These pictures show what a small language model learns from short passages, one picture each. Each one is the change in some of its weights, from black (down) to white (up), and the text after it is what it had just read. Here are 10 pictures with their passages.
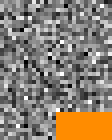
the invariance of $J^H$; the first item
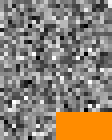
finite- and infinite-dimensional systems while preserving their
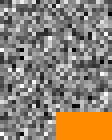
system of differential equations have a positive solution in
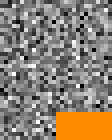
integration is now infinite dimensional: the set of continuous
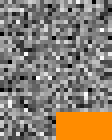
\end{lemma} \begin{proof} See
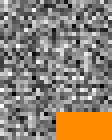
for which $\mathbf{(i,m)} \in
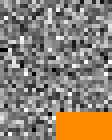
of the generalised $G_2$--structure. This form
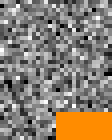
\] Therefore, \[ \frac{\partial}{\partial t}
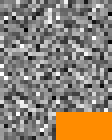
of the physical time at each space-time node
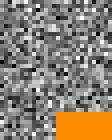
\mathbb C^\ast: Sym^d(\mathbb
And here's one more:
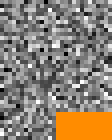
also ranges over all of $H$. Thus the equality
